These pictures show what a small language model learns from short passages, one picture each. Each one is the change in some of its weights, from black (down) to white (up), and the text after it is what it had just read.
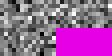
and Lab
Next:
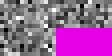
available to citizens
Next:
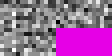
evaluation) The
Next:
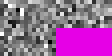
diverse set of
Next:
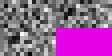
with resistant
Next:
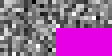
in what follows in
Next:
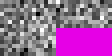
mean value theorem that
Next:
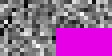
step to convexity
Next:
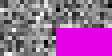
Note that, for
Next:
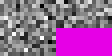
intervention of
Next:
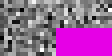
It showed signals
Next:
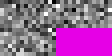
$\p$ edges
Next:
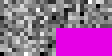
to Book
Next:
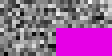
buyers and
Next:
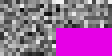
assumed its
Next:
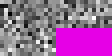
in a deterministic
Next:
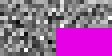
for the solution of
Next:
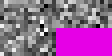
\subset \C
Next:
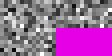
that depend on the
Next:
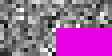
support the main
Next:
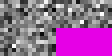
semantic process
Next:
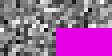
established) between the
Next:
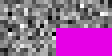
design clothing
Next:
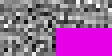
primary study time
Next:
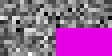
for industrial
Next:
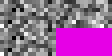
relationships among
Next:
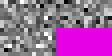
challenges, the
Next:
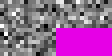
the EDM
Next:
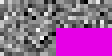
does not contain a
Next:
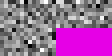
the voltage distribution
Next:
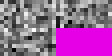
pointing towards vertex
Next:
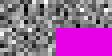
back to the hand
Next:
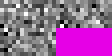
can expect cloud
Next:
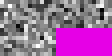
a reduced representation,
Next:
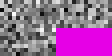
conclusion about the
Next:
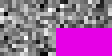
be put on
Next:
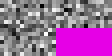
on serve and
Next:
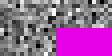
have proved that the
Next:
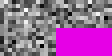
quite popular
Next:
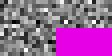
equation of an algebraic
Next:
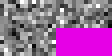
geometry and
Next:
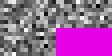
the Appendix for
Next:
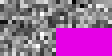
closure in
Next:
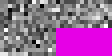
to our personal,
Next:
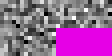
has a unique closed
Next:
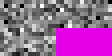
some recent results concerning
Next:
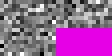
as a proxy
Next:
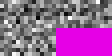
or sublinear by
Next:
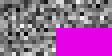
the moduli
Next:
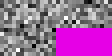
by $\alpha$
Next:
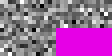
the basis for
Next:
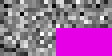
the authors were based
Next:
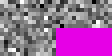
the advantage that
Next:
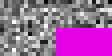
instance, that by
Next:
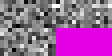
settings of
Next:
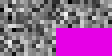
Moreover, it
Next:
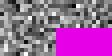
and a decrease
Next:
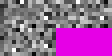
the compressive
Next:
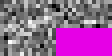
O method could be
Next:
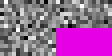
t \right).
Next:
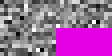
leads, together
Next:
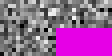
reduced properties ranges
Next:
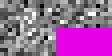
involve only the
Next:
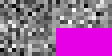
come by
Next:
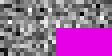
reflect the context
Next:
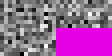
an inverted
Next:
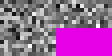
and is infinite
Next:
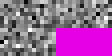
square wave
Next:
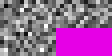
we get that
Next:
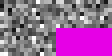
the algebra of smooth
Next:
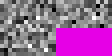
stack $\mathcal
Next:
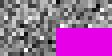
by the system of
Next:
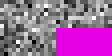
in managing
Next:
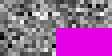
Terms are
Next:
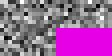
the data is
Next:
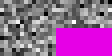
thinking are
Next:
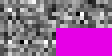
These observations are
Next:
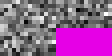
b \cdot
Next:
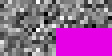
there exists a map
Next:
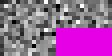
target plus constants
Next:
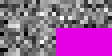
there are nearly
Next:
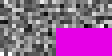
follows from the fact
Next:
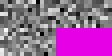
curve is the
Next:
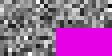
obtained the highest
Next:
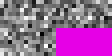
see that the
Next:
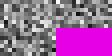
gas through the
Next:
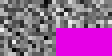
ions on the
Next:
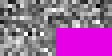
chosen because it
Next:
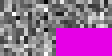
deduce that
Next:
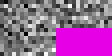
modulus of
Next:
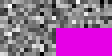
< \kappa
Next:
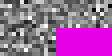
of success in some
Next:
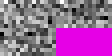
reaches its maximum
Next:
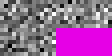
section, we develop
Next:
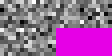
view of the
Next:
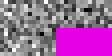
mechanical energy along
